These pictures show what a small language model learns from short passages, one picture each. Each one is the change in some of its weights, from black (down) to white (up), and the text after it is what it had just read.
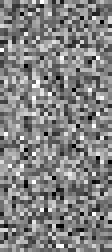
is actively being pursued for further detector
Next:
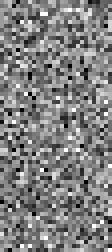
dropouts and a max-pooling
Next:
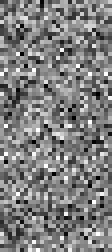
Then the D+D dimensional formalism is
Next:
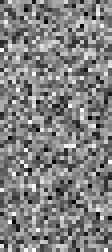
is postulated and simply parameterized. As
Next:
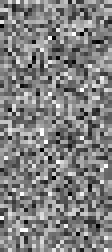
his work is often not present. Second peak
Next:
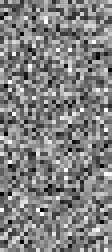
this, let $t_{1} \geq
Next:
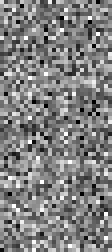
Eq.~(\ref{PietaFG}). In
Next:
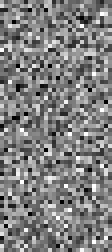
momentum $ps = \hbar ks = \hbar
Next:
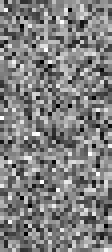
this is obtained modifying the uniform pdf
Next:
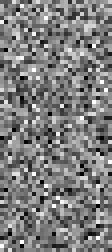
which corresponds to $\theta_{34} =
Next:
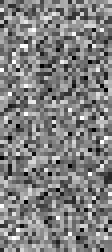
path reliability computation (SPRC)
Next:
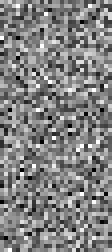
interactions are ignored), and any deviations from
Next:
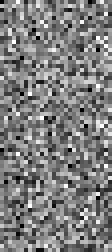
the diagnosis of many heart
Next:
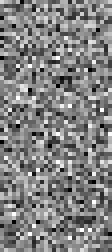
the previous section we presented the fields of ideal
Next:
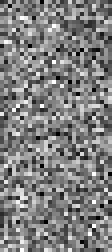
include the lower energy part of the spectrum in the
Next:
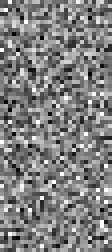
Foundation of China under grants
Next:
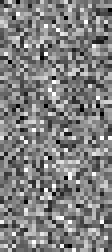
shall now see, phase locking allows the generation
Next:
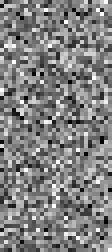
chain at $U'_d = 1$
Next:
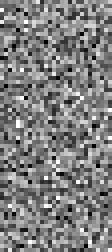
power flow method are assessed with reference to phase
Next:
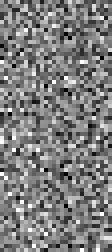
> 4$ has been presented in the literature. The
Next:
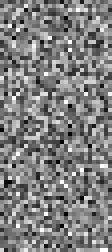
$$ \newpage \begin{center}
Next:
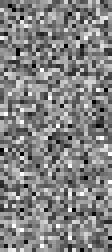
an exotic quark of charges $\pm
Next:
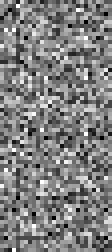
disentanglement framework disentangles the
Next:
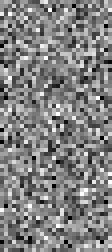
paper we study three EoS's for numerical
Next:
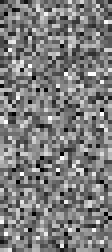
rh}\simeq 100$, \begin{equation}
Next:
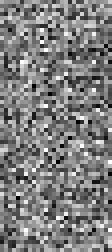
in a sample of six nearby galaxies
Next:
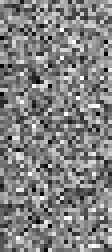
the location of the corner of the simulation
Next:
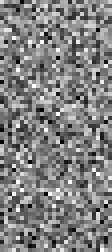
the radial parameter. We note that the constraint on
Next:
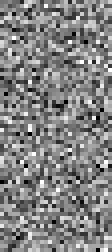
to select well-mapped areas. The
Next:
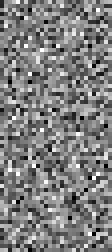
PPM). Ultimately, these
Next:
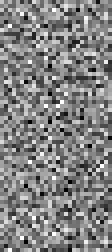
the supercritical crossover lines as the lines of
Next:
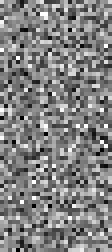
and S.~Verner, \emph{{On
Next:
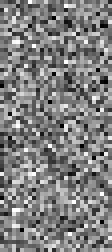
responses, and try to understand the other
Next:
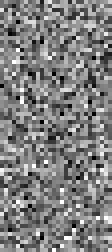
Science Foundation of China (Grant
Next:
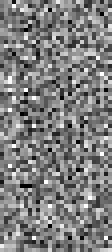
& \cos\alpha \end{pmatrix}
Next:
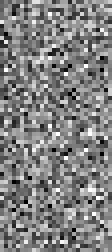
Handbook of Human Computation},
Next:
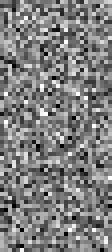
freedom. In this context, agency is
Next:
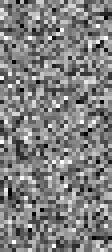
TEE can be malicious, we developed
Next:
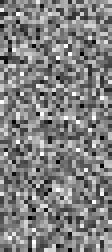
method allows a consistent and tractable treatment of both
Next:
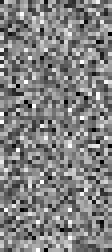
force acting on electrons (e) impinging
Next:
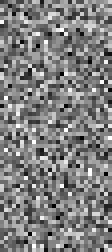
grid of photometric standards. In the
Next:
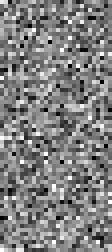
is the pullback of $\fMet$
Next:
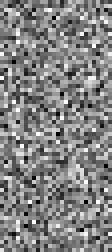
Tl content was revealed. The
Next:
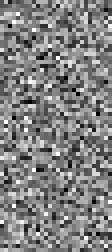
ecosystem. However, populations in an
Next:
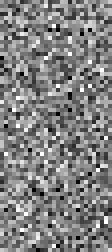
from the standard picture. Since the standard cosmology
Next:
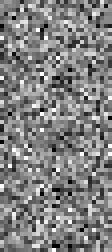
relation is satisfied in the model to be considered in
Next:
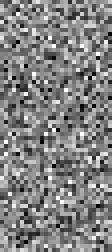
which shows the euclidean distances between
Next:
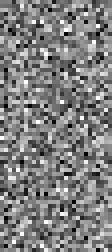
History, 200 Central Park
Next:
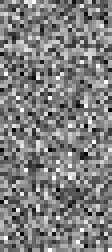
solutions where presumably the minimum of the
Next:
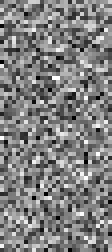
protocols can turn electronic spin defects in
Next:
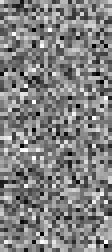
the consistency relation, the *Berry
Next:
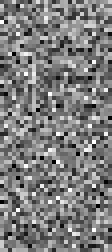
which information contained in the randomly generated initial state
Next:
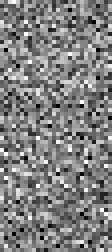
of transport {\it via} molecular junctions
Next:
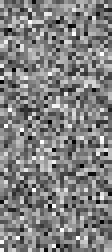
variance, while PCR-distributed
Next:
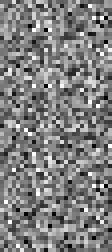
space extending from -1m to 1m and
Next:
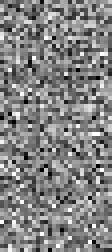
various magnetic fields along the $b$ axis.
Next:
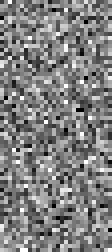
Fig. 1 Visual representation of a linear
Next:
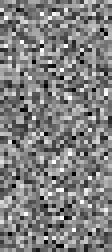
computing technologies such as Resistive
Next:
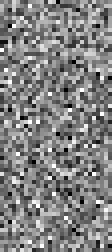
is the present-date scale factor, that can be
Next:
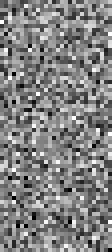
is consistent with its ability to represent the size of
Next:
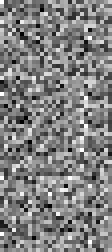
Professional activities include
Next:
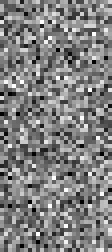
batch size is $n$, the total cost
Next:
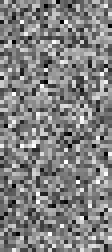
to the central axis of the pillar, which
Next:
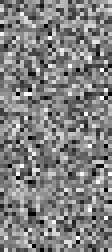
help to find the CSL state in time of
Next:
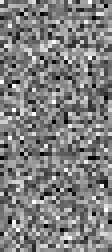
atomic fraction $x$ ($0\leq
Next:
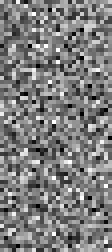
\vspace{0.2cm} \item
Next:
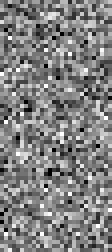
high. The ideal condition will be on the
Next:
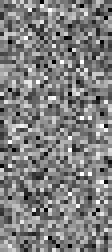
helicity transfer h \cite{Ref6}
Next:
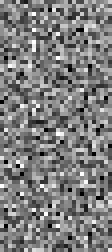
\subsection{The discrete element model} A
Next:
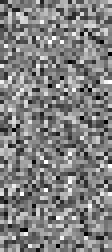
result holds up it would rule out the
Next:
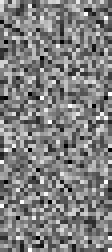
``Ethereum: A next-generation
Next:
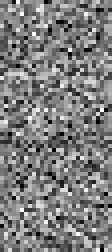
one can use the well-known symmetrisation
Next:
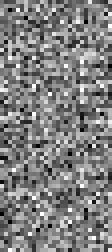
The choice of the rainbow functions is
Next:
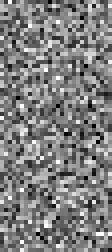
electrical conductivity and the resultant
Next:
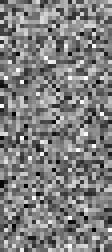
term is suppressed for some reasons
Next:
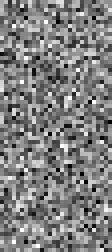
reactions, long-term changes in
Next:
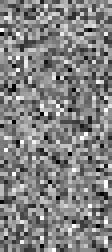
at low temperatures. In general, as pressure increases,
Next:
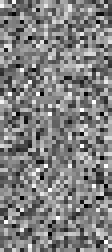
with hydrogen atmospheres and effective
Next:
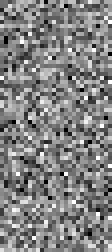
is around 100\un{eV} for
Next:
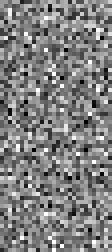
$\rm G^{psms}$ carry
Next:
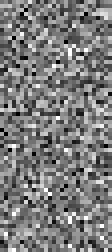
n\Phi_0 \end{equation} where
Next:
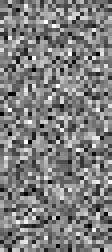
would not be the case if we instead assumed a pure
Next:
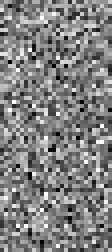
interaction, the cosmological bounds on the sum of the
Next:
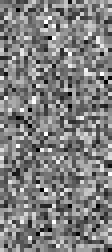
between whether a subject is a single child and
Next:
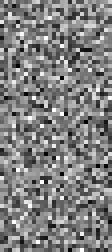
L$, while it remains a small perturbation for
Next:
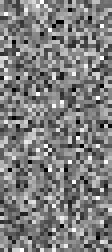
Protvino, Russia}
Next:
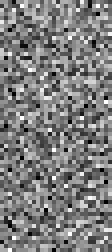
} 0 \leq \theta_{\mathrm{R}}
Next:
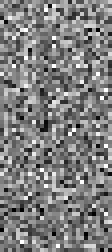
$i$\texttt{SWAP} gate
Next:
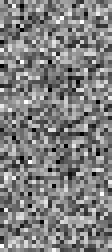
are solved first, with the multiplier obtained from
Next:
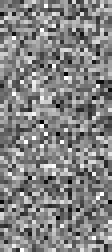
to the calculation of thermalization effects for the relative dynamical
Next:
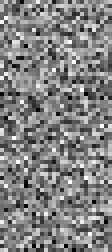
and hole states at the border of a normal
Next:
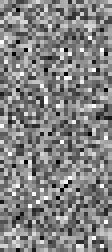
of the conformable derivative. Now
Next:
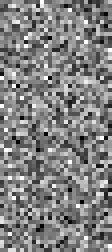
violation leads to a cosine term with amplitude
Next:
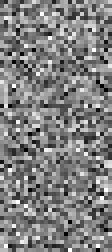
as a strict JSON schema
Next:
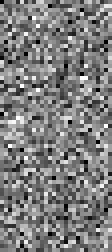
possesses several portal couplings to
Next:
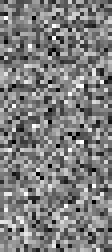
into \pp and non-\pp contributions, the latter
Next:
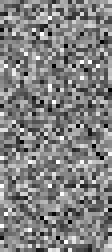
in two independent ways into the intertwining
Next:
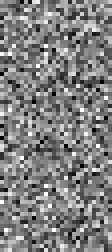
case, $\gamma = 0$, for which an exact
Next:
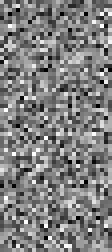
conjugate and the K\"ahler
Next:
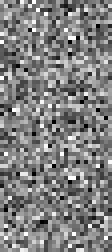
but the third-nearest interaction
